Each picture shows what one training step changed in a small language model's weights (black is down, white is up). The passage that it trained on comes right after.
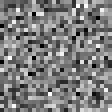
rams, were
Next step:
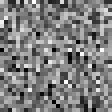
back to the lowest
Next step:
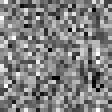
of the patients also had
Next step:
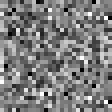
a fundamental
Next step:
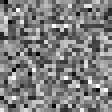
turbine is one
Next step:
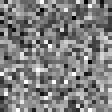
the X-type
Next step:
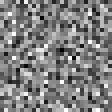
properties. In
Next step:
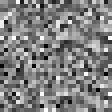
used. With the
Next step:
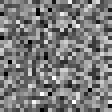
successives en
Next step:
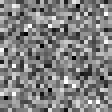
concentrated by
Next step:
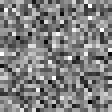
store's image
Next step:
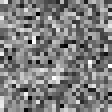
of product development
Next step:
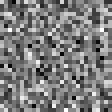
our capacity to
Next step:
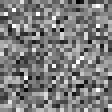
transported to
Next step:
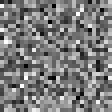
height of the
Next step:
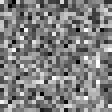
its potentially
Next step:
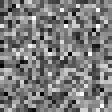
thickness of the
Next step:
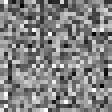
in previous studies
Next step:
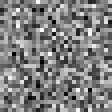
defining this environment
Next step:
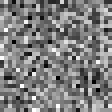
for the evaluation of
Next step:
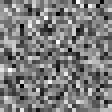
ear, hard
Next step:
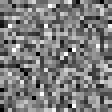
states that learning can
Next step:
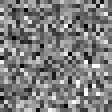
body that can
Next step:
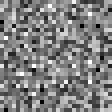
complexes (i)
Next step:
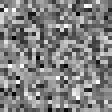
t$ table
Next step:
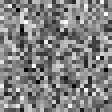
derive the
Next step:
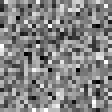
of instrumental
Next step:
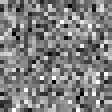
hem fully
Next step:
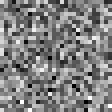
findings indicate that the
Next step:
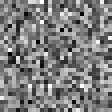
a wider
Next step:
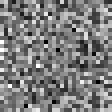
the factors from Table
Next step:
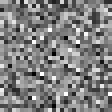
delay in project
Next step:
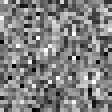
of the files and
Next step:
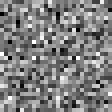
entitled "The
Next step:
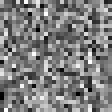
two regarding the
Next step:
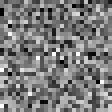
und Natur des
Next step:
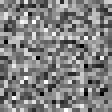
were higher than those reported
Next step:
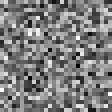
study has been carried
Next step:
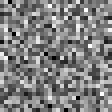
dissection of
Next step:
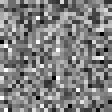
work presented in this
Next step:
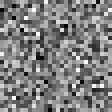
side in an
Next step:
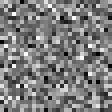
motions” or more
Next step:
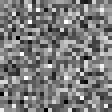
Also Fig.
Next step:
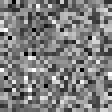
to ask is what
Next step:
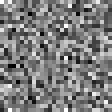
various tasks from
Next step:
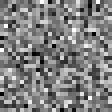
defect engineering
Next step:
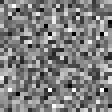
under alkaline
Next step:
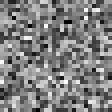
Message from the
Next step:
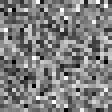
destruction of
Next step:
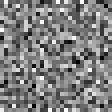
significance ** NS
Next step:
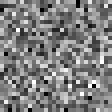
analyzer. The
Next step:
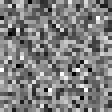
a move toward
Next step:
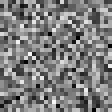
the control sample. There
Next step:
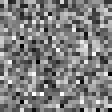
the country,
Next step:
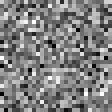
were investigated by using
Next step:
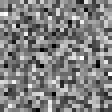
Open Data;
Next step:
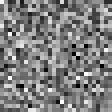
university graduates
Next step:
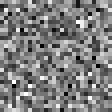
journal. In
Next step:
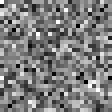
to weave with
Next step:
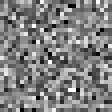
load resisting
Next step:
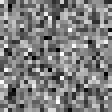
EU. The
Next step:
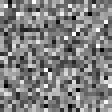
conocidas de
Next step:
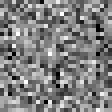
Sarmatian the
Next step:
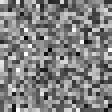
an environment where the
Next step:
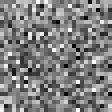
go to desired
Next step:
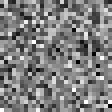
the step should not be
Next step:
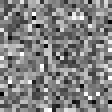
Greece -
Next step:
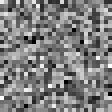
an efficient or
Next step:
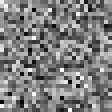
fact that 75%
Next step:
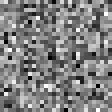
study, sizes
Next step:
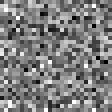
appropriate in
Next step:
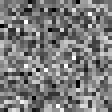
on the notion of
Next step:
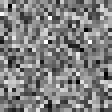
Only a
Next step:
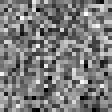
is shown in the Table
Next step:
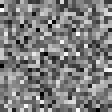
scaling up in
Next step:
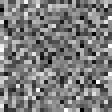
consumption, it is
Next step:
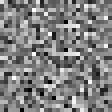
pressure is given
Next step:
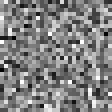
of a typical
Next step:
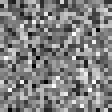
the p – y
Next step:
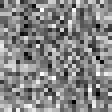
of ease of
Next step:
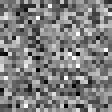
test taker whose
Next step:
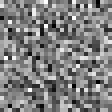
inspection methods,
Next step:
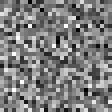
holder in an
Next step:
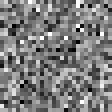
and wilting of
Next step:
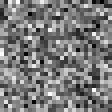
openlab student
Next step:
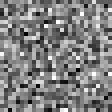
search for a second
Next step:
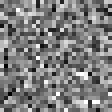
treatment of TN is
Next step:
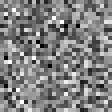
morphology across
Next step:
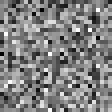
Cape -
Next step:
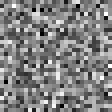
such as concentration
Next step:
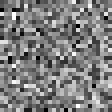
with minimal use
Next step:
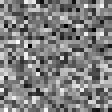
recommend improvement in
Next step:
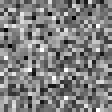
spirit of the
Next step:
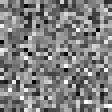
sector departments
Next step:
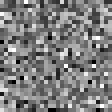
learning activities that promote
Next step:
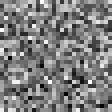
interest is called
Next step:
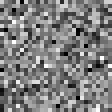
- To determine the
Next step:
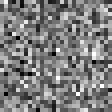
in the case of
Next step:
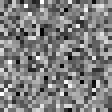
not technologically
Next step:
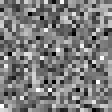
techniques to Power
